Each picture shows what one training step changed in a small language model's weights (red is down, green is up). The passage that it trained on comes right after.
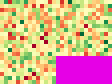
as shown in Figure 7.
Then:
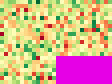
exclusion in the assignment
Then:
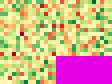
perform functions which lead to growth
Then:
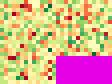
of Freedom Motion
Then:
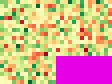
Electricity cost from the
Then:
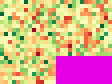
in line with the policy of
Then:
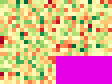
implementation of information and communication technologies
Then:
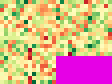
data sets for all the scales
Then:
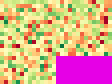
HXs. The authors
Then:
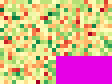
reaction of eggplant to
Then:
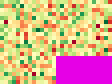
voltage stability, power losses,
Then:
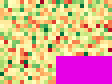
students and this researcher, who
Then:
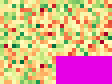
interviewers. Next,
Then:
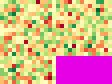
INTEREST The authors
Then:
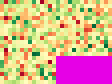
chosen numerical results (vertical
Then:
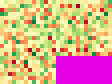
temperature *ca.* 0
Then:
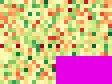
Varestraint Test is
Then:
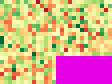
inflammatory smears that
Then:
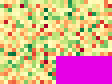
libraries are adequately utilized by
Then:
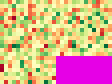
of potential clients and the
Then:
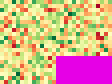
a successfully achieved unity,
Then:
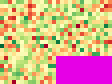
of Pre cracked
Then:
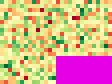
Commentators rightly understand
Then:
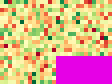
as their engagement in the
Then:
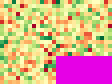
treatment. Conduct of
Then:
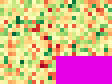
with investment in regulation, port
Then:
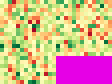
years from both the sexes
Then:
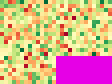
were observed within the recommended
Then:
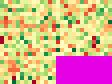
characterized by strong variation and a
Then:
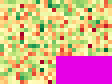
ultimately updated (annually
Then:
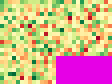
workspace and might cause the
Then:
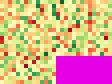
and only if n is a
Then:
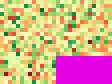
The displacement magnitudes
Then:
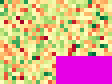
illuminated plant factories
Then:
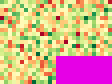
new AI model into the
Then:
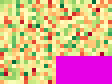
capacitor, thus
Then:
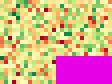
average, 15% or
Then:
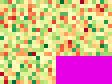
of social relations, the formation
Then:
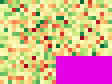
carry out the entire process in
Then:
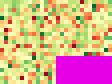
external binder is used,
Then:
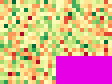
c DEHP concentration in ppm
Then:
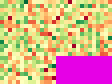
for community leadership. He
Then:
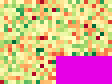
emptiness. These three
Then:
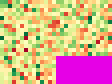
who have the same place as
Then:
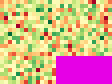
His research interests are
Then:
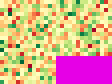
coal mining belt
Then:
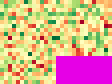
Diagnosis, Cancer
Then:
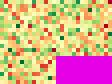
status, folic acid can
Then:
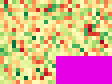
spectra of Schiff bases
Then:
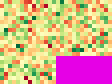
among the factors affecting job satisfaction
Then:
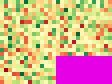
be identified early, enabling
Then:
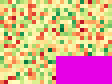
of Fig. 4, the
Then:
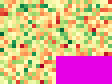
Aswan University hospital,
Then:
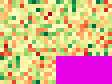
different sources and retrieve the
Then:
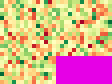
composites. Figure 5.
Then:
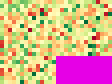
provide significantly higher convertible energy
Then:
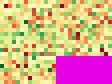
[1]. Asserts
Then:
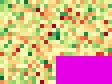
urbanisation. Moreover, increased
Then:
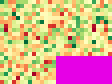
content. Phases of development
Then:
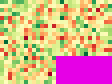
certain period in the future.
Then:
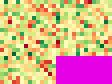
the progress towards sustainable development.
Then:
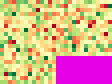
reinforced material for conductive
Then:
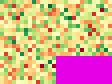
documented to make it accessible
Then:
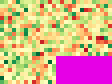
new evidence with the old
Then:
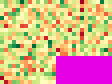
located at the positions of
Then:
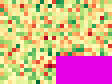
salt after drying at
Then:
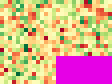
is used for the data collection
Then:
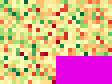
teaching and learning. However,
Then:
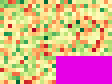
were classified as below according to
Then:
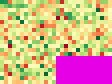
services by providing both required technology
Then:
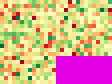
On-Premise only
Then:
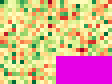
population, then the local best
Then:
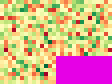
method been cited where a
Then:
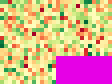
to derive the parameters of
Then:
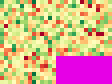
changes in the mode II
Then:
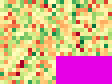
triphosphate) are
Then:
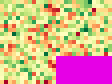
in diverse cultural contexts**. At
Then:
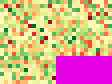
facilitated taking another’s
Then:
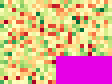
technique as a technique of analysis
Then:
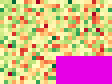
Hence, the foreground filter
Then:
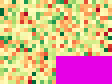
to maintain the social order,
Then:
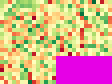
system capable of detecting and
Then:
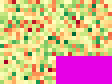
References - Bauer
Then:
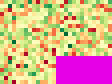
2011). Education is not only
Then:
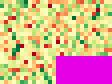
duration of illness and reduce
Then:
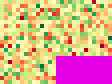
& EXT Date
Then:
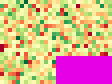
calibration method has been used?
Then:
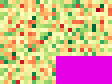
read the full text of the
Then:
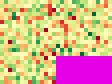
proposition d'un
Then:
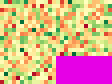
as shown in Table 2.
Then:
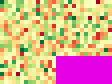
regions, (ii)
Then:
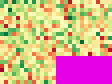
supports income stability and poverty
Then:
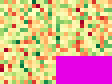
first Chromosome and
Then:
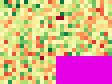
experience, it should be emphasized
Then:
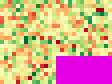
is a significant difference between the
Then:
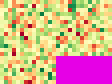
graphite fibers, which were
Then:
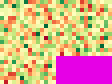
in the creation of this
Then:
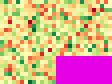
the organic component directly from the
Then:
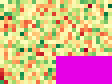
stored under environmental conditions until they
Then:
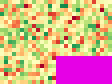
grasslands, reed
